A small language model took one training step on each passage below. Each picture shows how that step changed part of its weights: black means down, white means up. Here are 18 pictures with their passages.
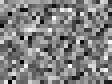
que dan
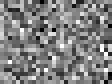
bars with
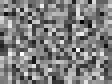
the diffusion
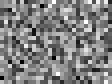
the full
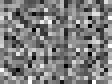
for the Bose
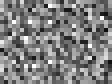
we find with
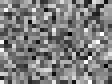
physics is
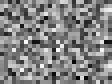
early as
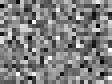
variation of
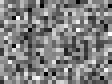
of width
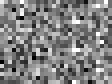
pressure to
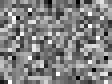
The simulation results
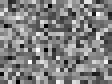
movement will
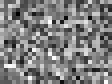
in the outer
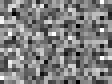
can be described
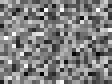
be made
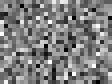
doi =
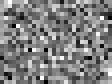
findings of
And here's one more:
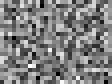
of the two
